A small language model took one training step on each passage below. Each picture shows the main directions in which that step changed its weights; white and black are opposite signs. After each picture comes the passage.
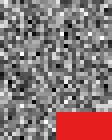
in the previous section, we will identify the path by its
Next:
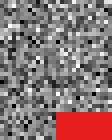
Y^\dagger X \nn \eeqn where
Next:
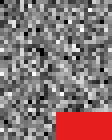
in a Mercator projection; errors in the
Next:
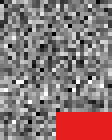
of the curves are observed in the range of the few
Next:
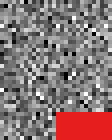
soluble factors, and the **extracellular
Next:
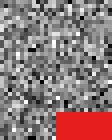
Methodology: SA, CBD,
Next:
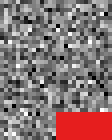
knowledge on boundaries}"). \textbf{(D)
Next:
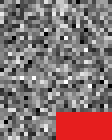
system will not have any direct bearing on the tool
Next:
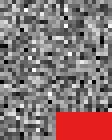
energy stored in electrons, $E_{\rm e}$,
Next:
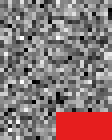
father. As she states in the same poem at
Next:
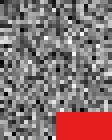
the surface layer. In this case amorphization of the
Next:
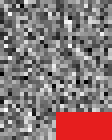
therefore, SAIPW is more efficient than SAIPW
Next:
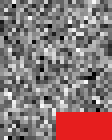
magnetic resonance (ODMR), magnetometer, spin
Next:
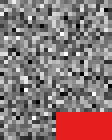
Presently, goat is the fourth largest
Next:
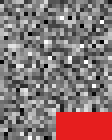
each student individually, to encourage students'
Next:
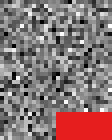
worldwide and currently provide the lowest energy threshold of 55
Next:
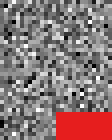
detected tree dimensions and density. To do so,
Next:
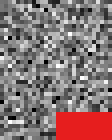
TGF- β 3. Moreover, we identified
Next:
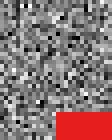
(10 min with a pacifier and 10 min
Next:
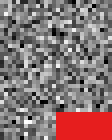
uses a 2-class object, for instance, cats
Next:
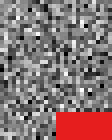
\noindent{\bf \large Keywords.} Cold
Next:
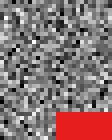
the \progname{Sherpa} parton
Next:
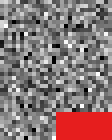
be a viable approach – and beyond user experience – the
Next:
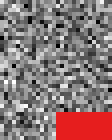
by crystallographic nature of the material. Depending
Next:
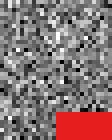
apply. We do however note that using the associative
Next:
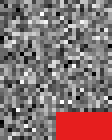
to them, and of these only few have access to appropriate
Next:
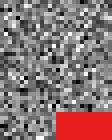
rivals carries its own risks that can and should
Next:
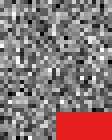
power; hence, lower interference levels to the
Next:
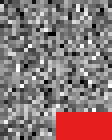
the need to really go green, for the sake
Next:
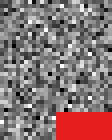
no detailed analysis of the underlying biochemistry was performed,
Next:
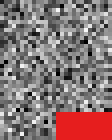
in the field and highlights the importance of considering the psychological
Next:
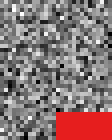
7. Compliance with ethical standards
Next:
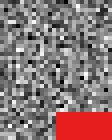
Let $G(V, E)$ be a graph with
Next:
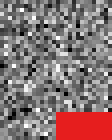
which the functional code is adsorbed or attached.
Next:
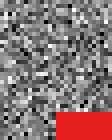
gateway IP address). Given this information, the
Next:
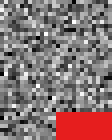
trachea and lungs of broiler
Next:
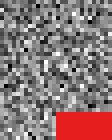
agitated, productivity is declining, etc.
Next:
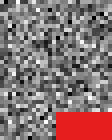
Indyk, P., Motwani,
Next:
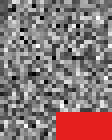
are independently distributed. Result and Discussion To measure the
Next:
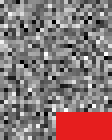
close relationships, such as worrying about loved
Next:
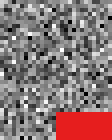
state $|\Psi\rangle$. The system is defined on a
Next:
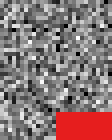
potential splits them. Lines ending with
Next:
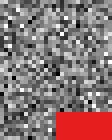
set by the vacuum expectation value of the Higgs field that
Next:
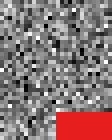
analysis system is comparable to what is used also at the
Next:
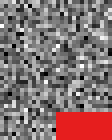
an infinite cylinder} The geometric signature of a
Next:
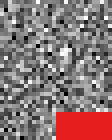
РТА ПО
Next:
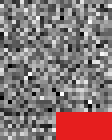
Thus, the corresponding component of the time average converges to
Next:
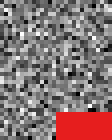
Meena, Assistant Professor,
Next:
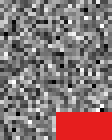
and $\vert \downarrow \rangle$ are coupled via a
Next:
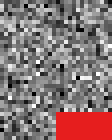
the structure % %2.4{lips}
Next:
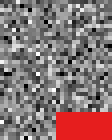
reflection of the director ${\bf n}\rightarrow
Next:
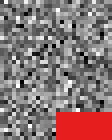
protective factor in some dimensions of male mental health.
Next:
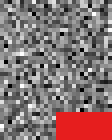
occur; d. Emergency response is an effort
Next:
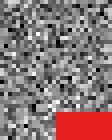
mentioned, the amplitude of the gravity wave signal depends only on
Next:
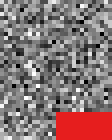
large errors as shown in the bottom panel of
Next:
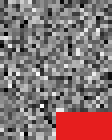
found that the residual decoherence due to amplification is comparable
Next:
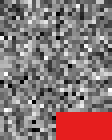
to get little and big histories seen by people, so
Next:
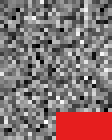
many different recommendations for describing data (CSV on the
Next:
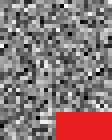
fluxes between the vegetation period L_{amb} and
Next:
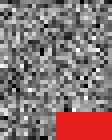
a two-dimensional six-site lattice with
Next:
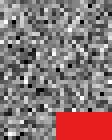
and this suggests that there are behind the scenes principles
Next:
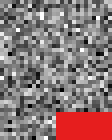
(Carsanba et al., 2021). On the
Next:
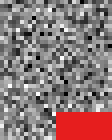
processing and generative transformers. Analyzing the simulated dynamics
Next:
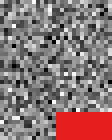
definitions based on different classification basis and the numbering
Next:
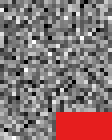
calculate the values of spherical collapse over density
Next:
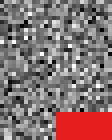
respectively, physicist, points of view see
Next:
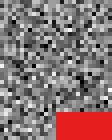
and \textit{Speech} are used more than
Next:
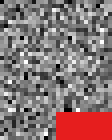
the surviving community and by regrowing them in a
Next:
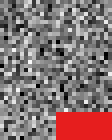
reduced postoperative pain, and rapid return to
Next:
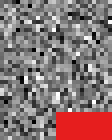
}$ indicates cross-polarization interference,caused
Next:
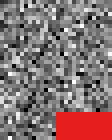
a wide variety of devices interconnected through the so-called
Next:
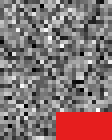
of 3D LiDAR point clouds in
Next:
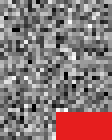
Component MUSD 300.00 9 Equity
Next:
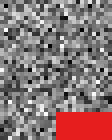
Modified Phillips Curve
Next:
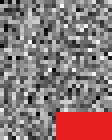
the corpus sources. Periods ending in
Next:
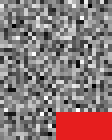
The result indicates that, for a given radius, a
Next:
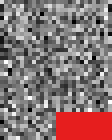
first of all, by their taste parameters.
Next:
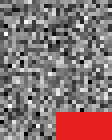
systems with at least 3 control parameters. For example,
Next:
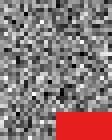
one bijective map between its wavefunction, effective potential
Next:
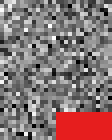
faces. The axial ratio is $$a :
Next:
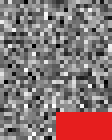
example of image processing for scaling analysis can be found in
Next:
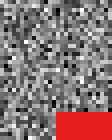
number of simulations is then the inverse. Clearly
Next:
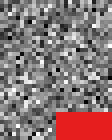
conditions. The numerical simulation codes and experimental data in this
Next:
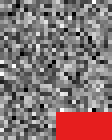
events, the characters' trials, and the
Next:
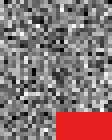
/m_\mathrm{b}) a_\rbb
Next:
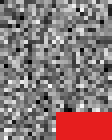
the examiners, etc. The AIS algorithm
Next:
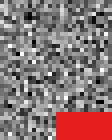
land Ultimately (1) estimates the active magnitude
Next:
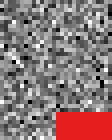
Cabinet and sent packing the government
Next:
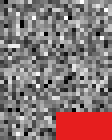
means that the silicon sheet is reorganized in
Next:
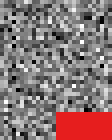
Attitude among under-graduate students in relation to
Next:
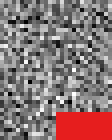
low prices, their material interest is small; - when
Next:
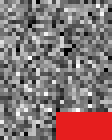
procedure soon after delivery. The percutaneous
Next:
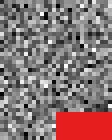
not too large to manage and that the use of the
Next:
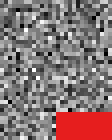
identify the topics that appear in such discussions: they concern
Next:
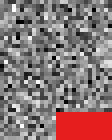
division by the $1/\rho$ profile
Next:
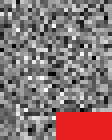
\mathcal{L}_2 objective doesn’t affect
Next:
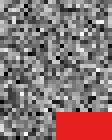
we consider screening of a macroion surface with negative
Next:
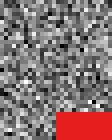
and D-wave). In Section 3 this technique is generalized
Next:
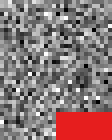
time could determine the day of the Autumnal
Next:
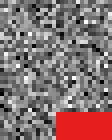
into five classes [17]. Probabilistic approaches estimate
